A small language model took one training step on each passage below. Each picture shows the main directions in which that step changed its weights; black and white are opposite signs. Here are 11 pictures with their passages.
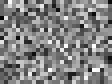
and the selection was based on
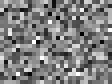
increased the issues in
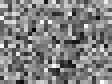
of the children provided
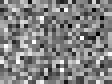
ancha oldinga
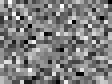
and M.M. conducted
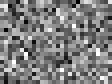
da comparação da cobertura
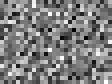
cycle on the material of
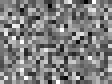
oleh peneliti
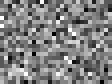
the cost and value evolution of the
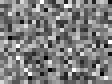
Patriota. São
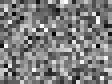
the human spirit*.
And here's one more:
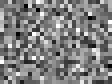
олдини олишга
